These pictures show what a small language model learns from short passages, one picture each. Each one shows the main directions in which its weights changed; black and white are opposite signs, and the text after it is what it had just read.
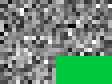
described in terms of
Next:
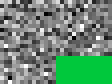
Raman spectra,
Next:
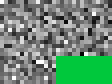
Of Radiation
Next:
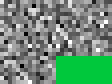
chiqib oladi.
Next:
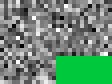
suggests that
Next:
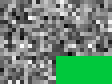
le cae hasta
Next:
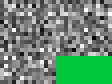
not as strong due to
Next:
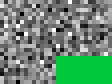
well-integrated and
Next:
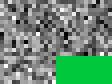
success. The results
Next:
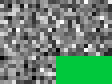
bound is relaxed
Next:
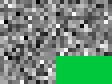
vez iniciada
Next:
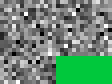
dan posttest
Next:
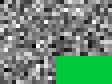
been apparent since
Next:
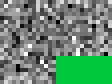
}\textbf {\bibinfo
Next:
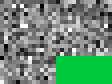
seem to prefer
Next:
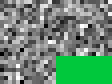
between learning, value for
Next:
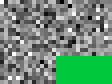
past, such as
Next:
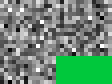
Esa adalah
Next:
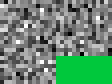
space, condition of
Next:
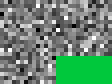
demonstrated in Table
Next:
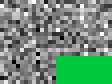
and Studer,
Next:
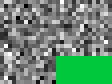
ste})$, and
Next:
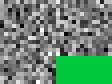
pelo grupo
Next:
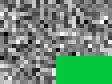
of the electron
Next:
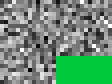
Atomic force
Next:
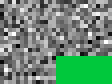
measurement steps are
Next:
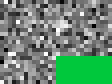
the partition function,
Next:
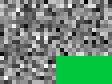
in Fig. 2) at
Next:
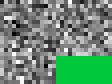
C. conscious
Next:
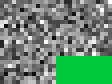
mít vliv
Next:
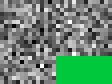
society and lead
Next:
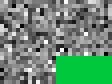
\bibinfo {author}
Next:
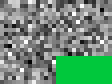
etish talab
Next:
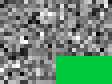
part des femmes
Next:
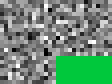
(mainly for
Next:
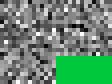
classify the possible
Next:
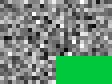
região complexa
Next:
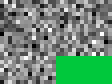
the education in its
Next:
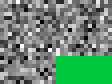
Monitoring and
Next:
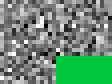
libelos e a
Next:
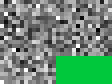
difference. Only
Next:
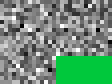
required integrations in
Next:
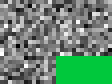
correlation effects
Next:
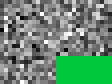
in perturbation
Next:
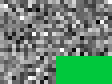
competing interest in
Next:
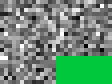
так и угроз
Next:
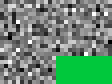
level of extraction or
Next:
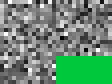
on the data routing
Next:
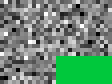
condensate, and
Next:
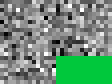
sizes of the
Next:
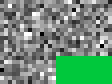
6 degrees of
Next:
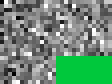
by increasing its
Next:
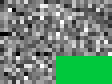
mass parameter of order of
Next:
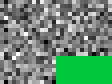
so das finale
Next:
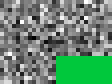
ortishiga va
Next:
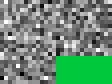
gain was observed here
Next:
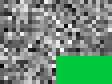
Germans in the
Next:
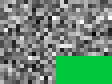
assumptions, about
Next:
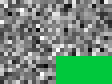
exhibit a
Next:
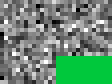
observed showed good
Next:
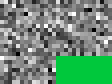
the crack.
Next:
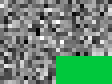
nazariyasi -
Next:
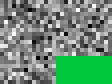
differential cross sections
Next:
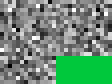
extraction was performed
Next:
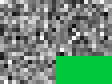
n.n. interaction
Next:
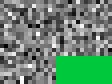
and climb-
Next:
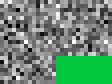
standard uses an
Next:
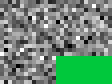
makes it possible to
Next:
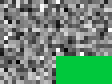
energy. Significant
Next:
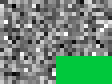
we have used the information from
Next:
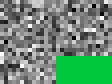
it agrees with some
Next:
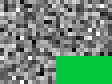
in metal-free
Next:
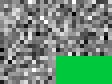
oid tabiiy
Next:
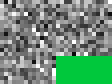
the change of the
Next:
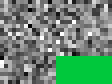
BASED ON
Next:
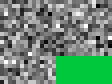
than the 4 mm
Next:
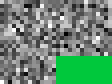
р. це
